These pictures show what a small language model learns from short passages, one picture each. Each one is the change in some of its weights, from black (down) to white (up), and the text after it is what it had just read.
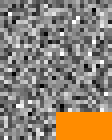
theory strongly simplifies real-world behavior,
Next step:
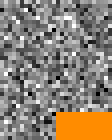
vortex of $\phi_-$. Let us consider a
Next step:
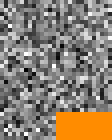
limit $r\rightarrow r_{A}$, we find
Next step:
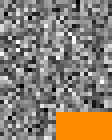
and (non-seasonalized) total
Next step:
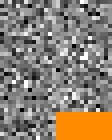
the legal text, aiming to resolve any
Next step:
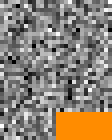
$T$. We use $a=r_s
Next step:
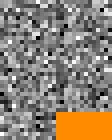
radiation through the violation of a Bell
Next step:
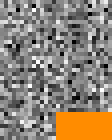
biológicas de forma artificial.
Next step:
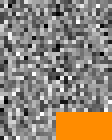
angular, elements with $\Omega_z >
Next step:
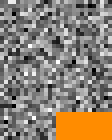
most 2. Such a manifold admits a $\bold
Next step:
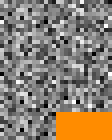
\quarter \nu \epslam,
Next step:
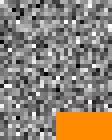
points are the mean and standard error of 5 individual measurements
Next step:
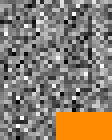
absolute yields change, as expected from the different
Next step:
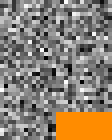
Healthcare 3.0T MRI
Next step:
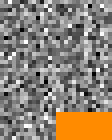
Визначено, що Західний
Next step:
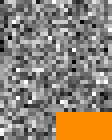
Let $N$ denote the random number of times of
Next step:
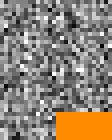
de Fomento. 1 Roma.
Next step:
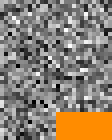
Second, we note that the result for the light
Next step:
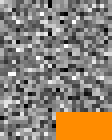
The shifted CG method is based on the
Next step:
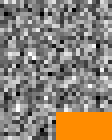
З технічним прогресом
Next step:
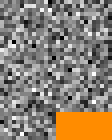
=0. \end{align} Hence
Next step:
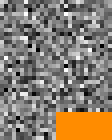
Haarfarben sind nur für die
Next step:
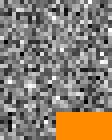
mahsulotlari va mevalarning
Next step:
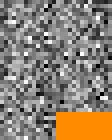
nella vita quotidiana che nel mondo
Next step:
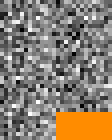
and channelization differences) and (2) we use
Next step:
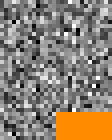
Steenrod squares satisfy several desirable properties
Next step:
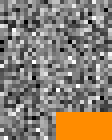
worthwhile to include it. Let $E$
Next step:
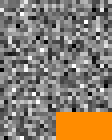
the particle will bud off the membrane as
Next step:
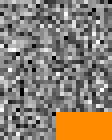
avoid a temperature drift effect, and the electric current
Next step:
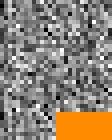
gluon, dashed line: Higgs
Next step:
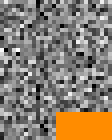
was generalized by Benjamini and
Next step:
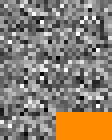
kredit hajmi kredit
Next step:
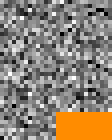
ёрқин истъедодлари
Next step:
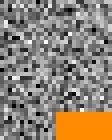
short lifetime of the polariton states
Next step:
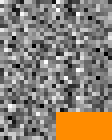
pelas pressões sociais, reações
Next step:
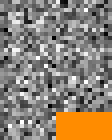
Neither hospital nor ambulance doctors
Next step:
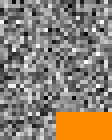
studied under point transformations [4], and S.
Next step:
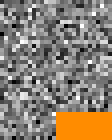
F2) sont faciles à mesurer
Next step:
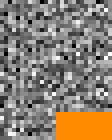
not write the last two terms, those depending on the
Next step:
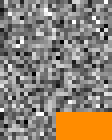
$$ for some polynomial $p(x,
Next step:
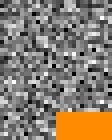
erishish uchun zarur bo'lgan
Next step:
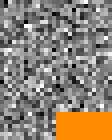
this characterization process (Fig. 4). The sensitivity
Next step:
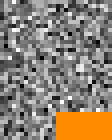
a function $f(\mathbf{P})$ defined on
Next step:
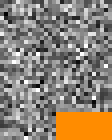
u prisustvu visokog procenta
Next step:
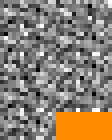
OF PAINTING IN THE FINE
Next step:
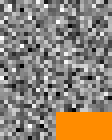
variation in the silicide layer's thickness and
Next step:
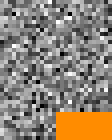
follows, \begin{align} \int_{\R
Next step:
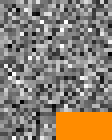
benadering kan dienen. Tot nu
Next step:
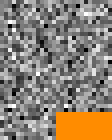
1. On the other side subtracting
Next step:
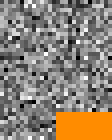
r=A(r)$ would result in a diagonal
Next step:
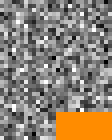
загальну слабкість,
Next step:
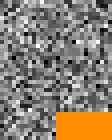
play an important role in \S1.
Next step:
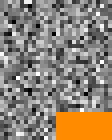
classifiers of formality, empathy,
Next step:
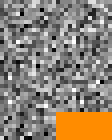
for infinite spin-phonon coupling coincide with the
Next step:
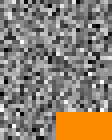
purely infinite and simple. \etheo
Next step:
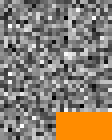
this manuscript; Wolfgang
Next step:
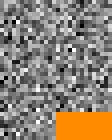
initial stage of the collision combined with the chiral
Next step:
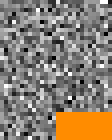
rotation, that% \begin{align*}
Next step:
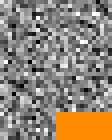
protons. Comparing identical particles in two
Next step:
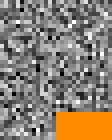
mistrust, and they recommended
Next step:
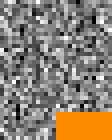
Factory and Pan-STARRS.
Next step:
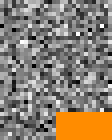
dalam menentukan seberapa
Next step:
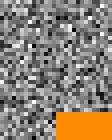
molxona (angar)ni, 2 ta
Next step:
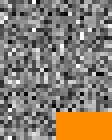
fasadidagi haqiqiy shovqin
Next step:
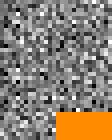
of course) whose set of vertices consists of the set
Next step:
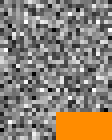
on the Gauss-Bonnet invariant
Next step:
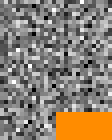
підприємців, населення
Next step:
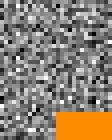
\cite{V3} for infinitely many
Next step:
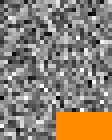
envelope efficiency $\alpha_\mathrm{CE}$,
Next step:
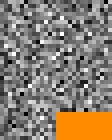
discussed.}, if the $\tilde{X}$
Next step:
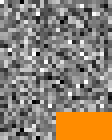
has a strong arc decomposition when $G\cong
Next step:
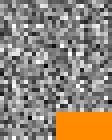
бўлган ҳамда унинг шаъни
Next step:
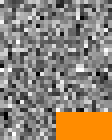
y-axis). The resistance across the
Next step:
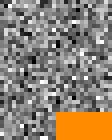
of $R$), and use Cohen structure theorem to
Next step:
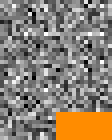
sandbox, allowing the sensor to move
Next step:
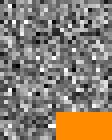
threshold? To give a precise definition in quantitative terms
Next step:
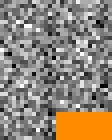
responsabilidades de todos que integram a
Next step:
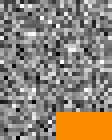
seen to have the same rise time as for
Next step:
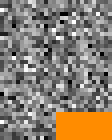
the TOFFOLI gate depicted is
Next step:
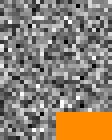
by Lie automorphisms on $\g$. In this case
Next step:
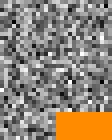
alloy is versatile in terms
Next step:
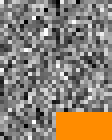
for every $j\ge i$. Therefore, for
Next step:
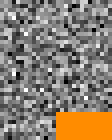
dabei vor allem die Trennung
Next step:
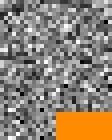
that we can neglect events occurring during the
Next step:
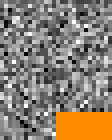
= \ell}^N \bbE\left[
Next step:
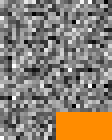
resursi va uning meliorativ
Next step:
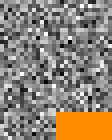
modulus at the redshift of interest:
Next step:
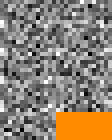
назорати бўлмаса,
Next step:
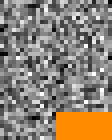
örnekleri incelendiğinde,
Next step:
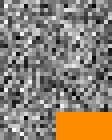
pré-natal as orientações
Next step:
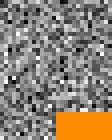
in parentheses. Uncertainty from atomic
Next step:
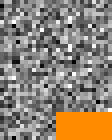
each SR. The CR definitions are given in
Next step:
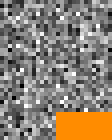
SL}(m,\C)$. In particular, we
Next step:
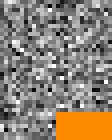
fact that $ | a_i - y |
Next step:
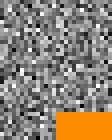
Herman ring associated to it, the width of
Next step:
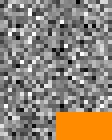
determinant as the measure of observability. Moreover,
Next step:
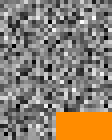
affektatsiya va hok.):
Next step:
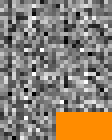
sehari-hari termasuk
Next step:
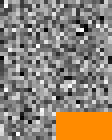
necessary for monitoring the correct operation of the application
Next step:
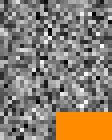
is not even a manifold in general, but only an
